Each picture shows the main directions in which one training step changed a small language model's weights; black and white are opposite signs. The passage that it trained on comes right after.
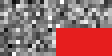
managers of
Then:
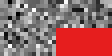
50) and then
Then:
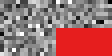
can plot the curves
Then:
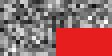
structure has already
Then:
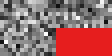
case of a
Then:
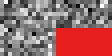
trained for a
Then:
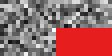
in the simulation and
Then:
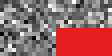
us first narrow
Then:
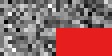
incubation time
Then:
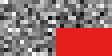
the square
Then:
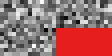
layers are taken
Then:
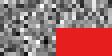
should possess
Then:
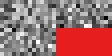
chemical properties lead to
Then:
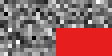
article, we
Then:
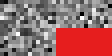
the required requirements,
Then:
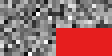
easy to achieve
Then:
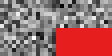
server and use
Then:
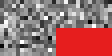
is necessary for this
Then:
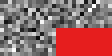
to reach the
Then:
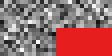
and moral
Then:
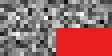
from April
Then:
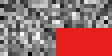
of calculation of the
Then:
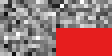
good classification success
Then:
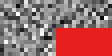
to register
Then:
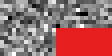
where $p$
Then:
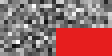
protons per
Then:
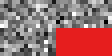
cancer cases have
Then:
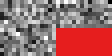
Furthermore, the
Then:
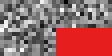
we focus on the
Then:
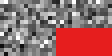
the inclusion of
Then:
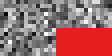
second Clarity
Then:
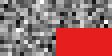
our approach should
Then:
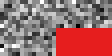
demonstrated potential as
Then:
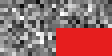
\infty$, one
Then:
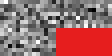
the design of
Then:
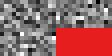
factor through this
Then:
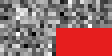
centers within the
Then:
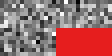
is reduced to the
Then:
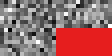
urine sample
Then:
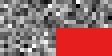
insulating case
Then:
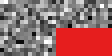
the scope of
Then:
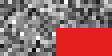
primary and secondary
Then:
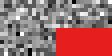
curves of SN
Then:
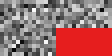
pose make the
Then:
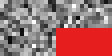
first introduced for
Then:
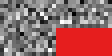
to b).
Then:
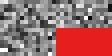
the full result is
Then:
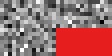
source. In the
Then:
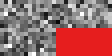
death: the
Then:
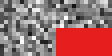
environment, we
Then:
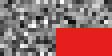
covered by
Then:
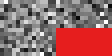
all or part of
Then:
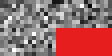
because decline is
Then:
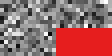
into a dynamic
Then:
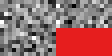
A particular context can
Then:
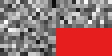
requires a negative potential
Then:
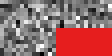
that the authors of
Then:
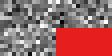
The study has been
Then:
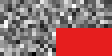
we observe a
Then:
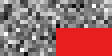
collected and
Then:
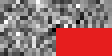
can be described.
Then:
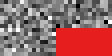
for the HO
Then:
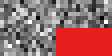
pathways that may
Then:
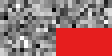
pooled observations
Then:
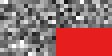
the full human
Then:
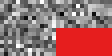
foundations of an
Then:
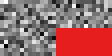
the regular time evolution
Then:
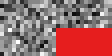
of the sphere
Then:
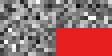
solution provides a
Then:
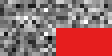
sparse linear
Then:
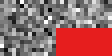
world. Therefore,
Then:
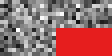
typical setup
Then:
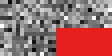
FLOPs and
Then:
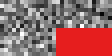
of engagement lead
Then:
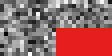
example, the
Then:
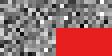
to provide greater
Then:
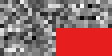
off within the
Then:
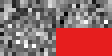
image could be used
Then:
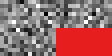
(which was used
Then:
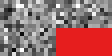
electronic interactions.
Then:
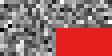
the QV curves
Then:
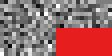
P_n on
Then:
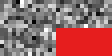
usage of
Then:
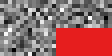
to meet
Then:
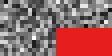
promotion and
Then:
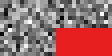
input sequence in a
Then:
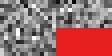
within which successful
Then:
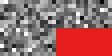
the scheme, the
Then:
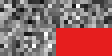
derivative sign;
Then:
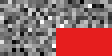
to an overall
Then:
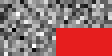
closely related with
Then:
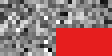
as it can be
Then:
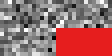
Here, we address
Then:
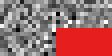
were chosen as test
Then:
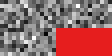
in the wind.
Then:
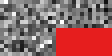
the wave functions of
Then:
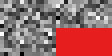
serving in a
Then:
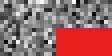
evaluating potential solutions
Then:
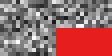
of Interest The
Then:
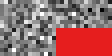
women, one
